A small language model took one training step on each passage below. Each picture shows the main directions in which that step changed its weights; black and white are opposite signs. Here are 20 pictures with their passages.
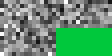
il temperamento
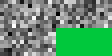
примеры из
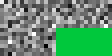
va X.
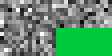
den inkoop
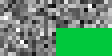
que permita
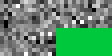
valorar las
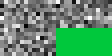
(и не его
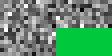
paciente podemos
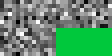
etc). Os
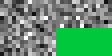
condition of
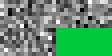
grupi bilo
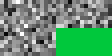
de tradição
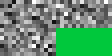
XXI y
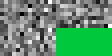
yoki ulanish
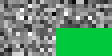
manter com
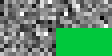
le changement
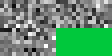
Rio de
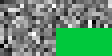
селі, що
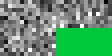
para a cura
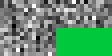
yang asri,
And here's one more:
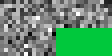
hukum ini
